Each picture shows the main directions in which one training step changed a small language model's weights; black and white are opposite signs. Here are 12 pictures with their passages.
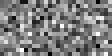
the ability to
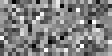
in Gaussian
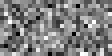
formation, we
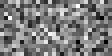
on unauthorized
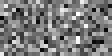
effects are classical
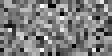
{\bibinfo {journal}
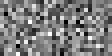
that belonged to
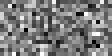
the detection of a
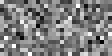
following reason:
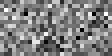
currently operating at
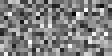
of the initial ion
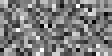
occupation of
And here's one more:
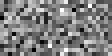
Analogous to
